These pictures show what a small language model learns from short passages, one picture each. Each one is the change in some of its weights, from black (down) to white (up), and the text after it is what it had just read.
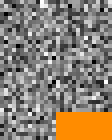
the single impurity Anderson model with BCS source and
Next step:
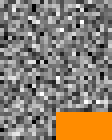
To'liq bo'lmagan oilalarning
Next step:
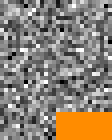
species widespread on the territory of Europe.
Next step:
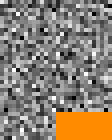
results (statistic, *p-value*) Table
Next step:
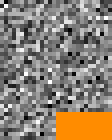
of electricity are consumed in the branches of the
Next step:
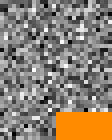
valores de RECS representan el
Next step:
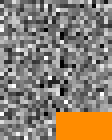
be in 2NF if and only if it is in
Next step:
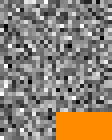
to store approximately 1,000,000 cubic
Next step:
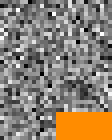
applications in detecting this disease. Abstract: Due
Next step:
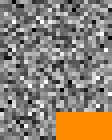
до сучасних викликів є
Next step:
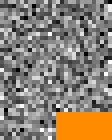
a finite probability corresponding to heat flowing from cold to
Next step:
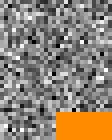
In principle, $M_{T2}$ is defined as
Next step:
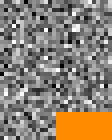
and $q$-real numerical sets respectively. Consider
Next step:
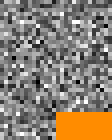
Let r_{ij} be the rating computed by the
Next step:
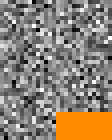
розвитку судинної капсули
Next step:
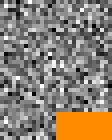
turbid environments, as in the presence of cells.
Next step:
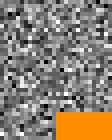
an enormous total energy gap \begin{equation}
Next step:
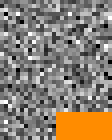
partager, comme une stratégie visant
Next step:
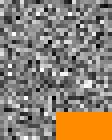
the angular momentum uncertainty as a function of $\lambda$ can
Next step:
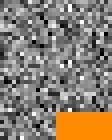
hipótesis; por ello, en
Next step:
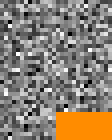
Aoki, Phys. Rev. Lett. {\bf
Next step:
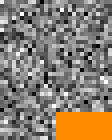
air conditioner sold today, therefore, is
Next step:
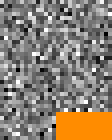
for $H_U \neq 0$, as the
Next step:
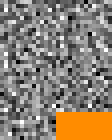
«Керек», «Байға
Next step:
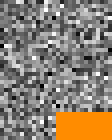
images using hybrid chaotic Lorentz map diffusion
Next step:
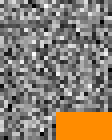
positions of the singularities in the electron momentum distribution as
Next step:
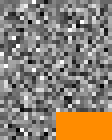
brachypterous and 10 macropterous
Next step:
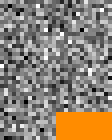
(left) and DA model (right). A blue
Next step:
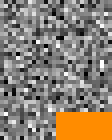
city of Badakhshan province which is not
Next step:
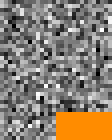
Law of the Chelyabinsk region of
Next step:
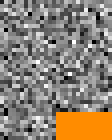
wheels and avoiding a low oscillation frequency while earlier
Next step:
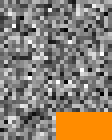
artifact reusable badge. In this
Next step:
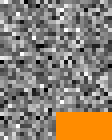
e o *Amazon DynamoDB*.
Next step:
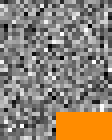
fanlari doktori (DSc), professor
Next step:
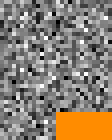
it. From the eye tracking data we know that
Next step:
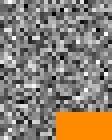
regarding the amount of motor vehicle tax
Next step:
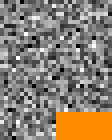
terms that are singular at the origin, there are
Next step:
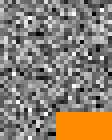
is the topological dimension of the substrate.
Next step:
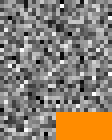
details of the exact task setup and results, we refer the
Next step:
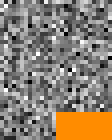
6]{pg13}. We then selected a set of
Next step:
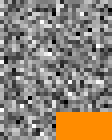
Effective treatment strategies are crucial to prevent the adverse
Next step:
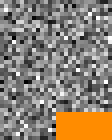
met the bar for 2 as of June 2026.
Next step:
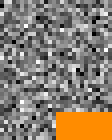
Now let us consider the case of conformal gravity.
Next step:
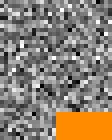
prepumpavana u PK Garajevac
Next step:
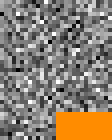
with: 'strongly disagree',
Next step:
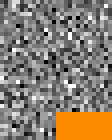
yuritiladi, ular ham rus tilidagi
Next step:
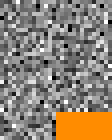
мероприятий по показаниям
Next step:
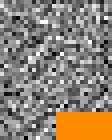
water conservation, and overall farm management efficiency. Block
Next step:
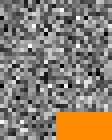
kg}^{-1}$ of diet and did not observe
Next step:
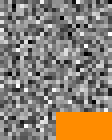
they are just to help the TSU with code
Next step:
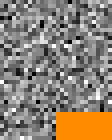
$\ket{\psi_\sigma}$ cover phase space
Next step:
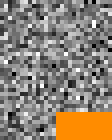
Empresa X. - 1)
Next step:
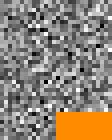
$\gamma$, other exponents stay near their 2D
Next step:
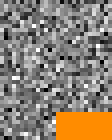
between school climate and job satisfaction, while a
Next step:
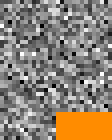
and session-based trading hours.
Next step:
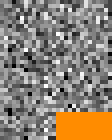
products via affiliate programs. This is especially useful
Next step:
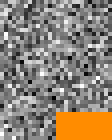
6,2 Липецкая область
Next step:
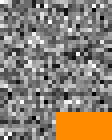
globálním kontextu
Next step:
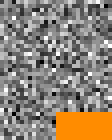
d'être susceptibles aux sanctions
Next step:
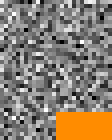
the neutron-deficient sub-lead region
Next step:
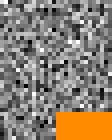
muammoni hal eta olish
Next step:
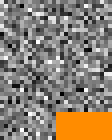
transport measurements allow us to directly link the broadening of the
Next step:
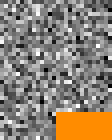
capture UX, it's crucial to evaluate the factors that
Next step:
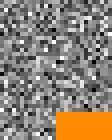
is sufficient to fully stabilize the Higgs quartic
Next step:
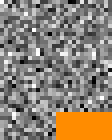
Dimana : M = Momen pendulum
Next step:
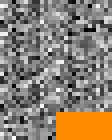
этом этот пласт оценивается
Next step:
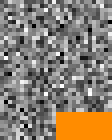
\kwd{Google Docs
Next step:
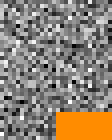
model selection relies on the ratio of marginal
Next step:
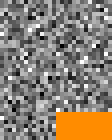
include Applied linguistics, cross-cultural
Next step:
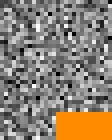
me that, from the enriched Chemistry he
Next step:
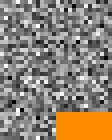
und der Schule zu machen, wenn es
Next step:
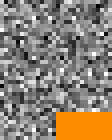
Alg(S)}[G])$, then obtain
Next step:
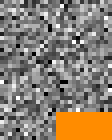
flux in the non-Abelian gauge group, which
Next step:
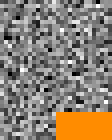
adopt a simplified approach in this context and decrease the amount
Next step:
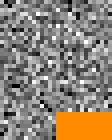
The photons continuously isotropise during collisions by
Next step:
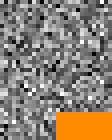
transit, duration of transit, revolution period,
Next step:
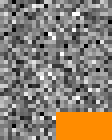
людини мають моральні
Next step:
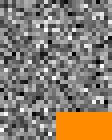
emas, shu bilan birga asosiy ichki
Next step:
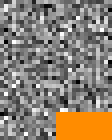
видов тревожности, но
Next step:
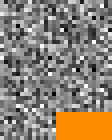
efficiency depends on impact angle here: in mid-range efficiency
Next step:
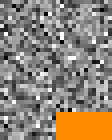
These clusters represent groups of features that share similar correlation patterns,
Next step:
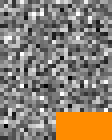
\bibitem{Cho05b} Y.~Cho
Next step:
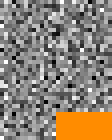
связей и навыков командной
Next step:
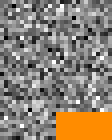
respectively, with a significant difference observed in Phase II and
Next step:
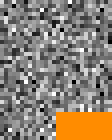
mount an attack against the complete cryptographic
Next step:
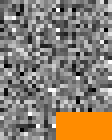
in previous modeling and to the substantially improved
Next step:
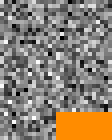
been popularly used in both the research community and the
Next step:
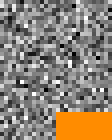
pubblicare i materiali didattici
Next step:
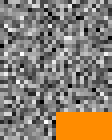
[Chevalier de l'Ordre
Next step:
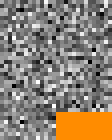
geeignet) - lxxiv
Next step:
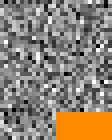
between the Na observations and will be reported in another work.
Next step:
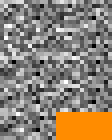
A B C D E F G H I J 1
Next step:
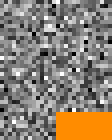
starbursts or disk-instabilities
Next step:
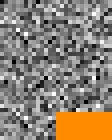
each of the following sections, we start with summary on the
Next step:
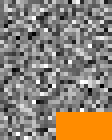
\mu\text{m}$), whilst the
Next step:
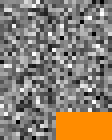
Jumladan, shaxsiy nizolarda
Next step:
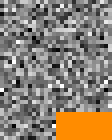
al hábitat, igual a uno
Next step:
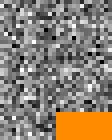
*Chinese Translators Journal*
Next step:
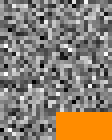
observed with respect to time in anaerobic
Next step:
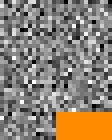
orqali materiallarning fizik xususiyatlari
